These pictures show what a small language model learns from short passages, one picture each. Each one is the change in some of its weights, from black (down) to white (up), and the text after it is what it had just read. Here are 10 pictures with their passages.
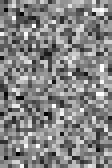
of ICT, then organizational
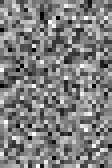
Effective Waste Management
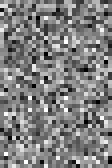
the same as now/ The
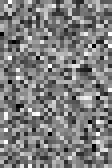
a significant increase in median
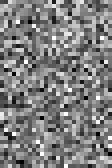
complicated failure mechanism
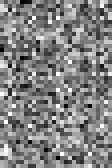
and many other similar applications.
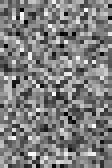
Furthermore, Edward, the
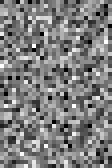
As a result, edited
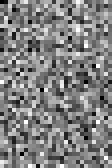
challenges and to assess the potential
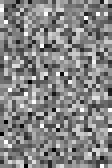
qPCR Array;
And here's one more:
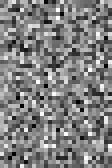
an actor’s role in
